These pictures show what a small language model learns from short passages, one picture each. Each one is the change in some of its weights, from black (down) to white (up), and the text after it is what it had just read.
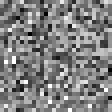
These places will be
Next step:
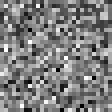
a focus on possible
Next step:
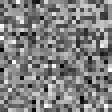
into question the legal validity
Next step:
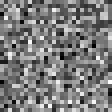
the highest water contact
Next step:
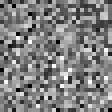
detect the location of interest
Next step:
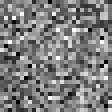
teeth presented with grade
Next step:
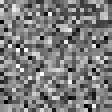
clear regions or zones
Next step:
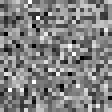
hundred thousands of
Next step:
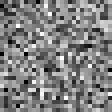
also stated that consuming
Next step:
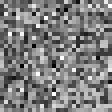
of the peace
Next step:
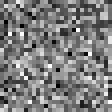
byproduct of the
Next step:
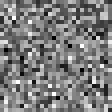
company development stimulates the
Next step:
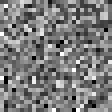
Sun, for
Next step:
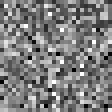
be seen in the learning
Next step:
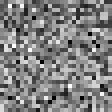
of the company and its
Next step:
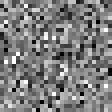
panel will be used as
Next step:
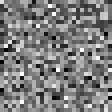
literature about whether the
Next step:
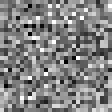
second. Window
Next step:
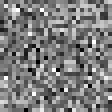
some underperforming
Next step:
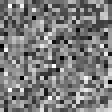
of internal consistency in the
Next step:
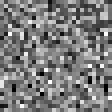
land use and patterns of
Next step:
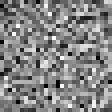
also the lack of confidence
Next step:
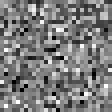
has been maintained in the
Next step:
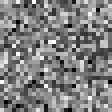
Partners in
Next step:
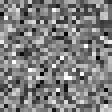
the text). higher
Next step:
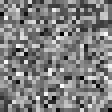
the shear force is
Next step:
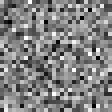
put forward the correlation measure
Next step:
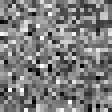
beginning of a new industrial
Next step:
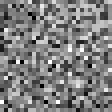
makes more function evaluations
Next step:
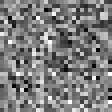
opening up great opportunities
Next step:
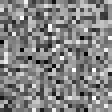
or so the theory of
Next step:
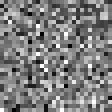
their compositions used in
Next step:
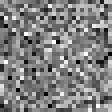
module to simulate
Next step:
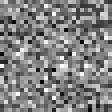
penetration depth
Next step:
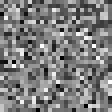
the obtained grades and
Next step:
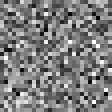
and drainage system
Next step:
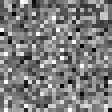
(in accordance with the
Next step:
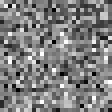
To analyse the effectiveness
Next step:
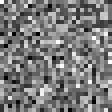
soil starts to yield in
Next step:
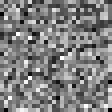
the work reported in this
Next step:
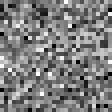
left temporal lobe
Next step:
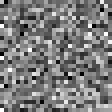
pre-processing. Our
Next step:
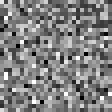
this analysis overlap
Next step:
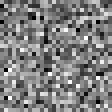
paper provides an answer that
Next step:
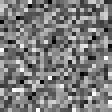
Researcher and
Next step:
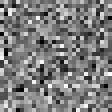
correctly, it will
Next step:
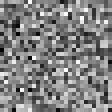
identification of various fibre samples
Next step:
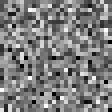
proposed by Horsfall
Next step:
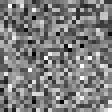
of hybrid system. Further
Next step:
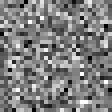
2D algorithm recognises
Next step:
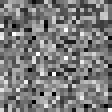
in Higher
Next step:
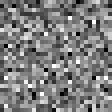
distributed model predictive controller
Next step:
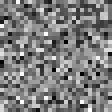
emergency repair and whether
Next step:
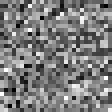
rural migrants of
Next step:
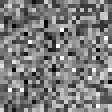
in the Training of
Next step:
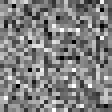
for funding - Business &
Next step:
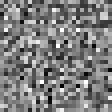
the CTR-F
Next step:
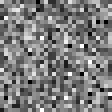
that rejects attachment
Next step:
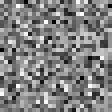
creatively independently,
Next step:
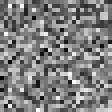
of their home working
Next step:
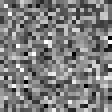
Procedures for
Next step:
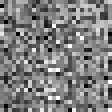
from small to large
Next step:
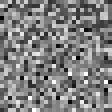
Development of technology for the
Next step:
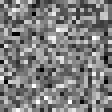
longer lengths, reflecting
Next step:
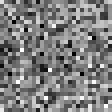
why Achebe and
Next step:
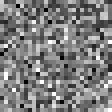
to the information available so
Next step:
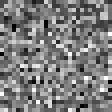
in Indonesia continues to
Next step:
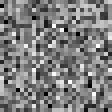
from mechanical processing, to
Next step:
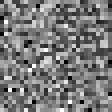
2. lack of
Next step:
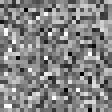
operating system data structures.
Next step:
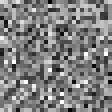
particles are assumed to be
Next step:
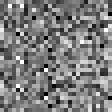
of partnerships to
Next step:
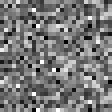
evidence of health benefit from
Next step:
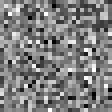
no clear evidence or
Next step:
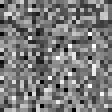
approximately 95%, which is
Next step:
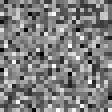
heightens the mortality
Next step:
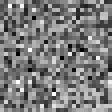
of the Romanian
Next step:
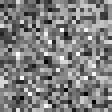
affect daily life also affect
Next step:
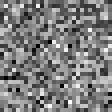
a novel antibacterial
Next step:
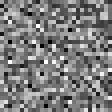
their fault reports,
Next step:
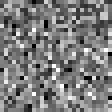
in describing the
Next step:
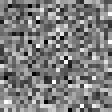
educational Performance Results demonstrate from
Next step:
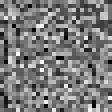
relevant policies, provided as
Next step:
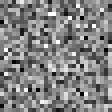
short length of optical input
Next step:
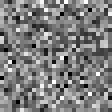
contagious lesion
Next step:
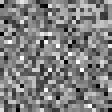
between geographic distances
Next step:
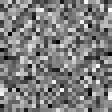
practical introduction to working with
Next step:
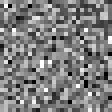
positive attitudes towards inclusion and
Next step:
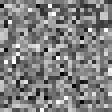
above equation can be derived
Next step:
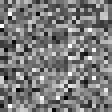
gender on self – efficacy
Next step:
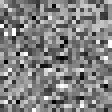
should be freely available
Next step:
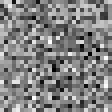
elements are not typically used
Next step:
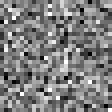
list in JSON format,
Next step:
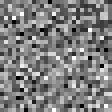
tear strength;
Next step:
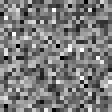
the most important factor.
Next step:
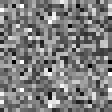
three different constructs,
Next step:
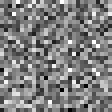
and the various layers that
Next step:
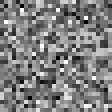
based on Stewart
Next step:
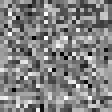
Watkins et
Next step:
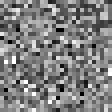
flow must be collected and
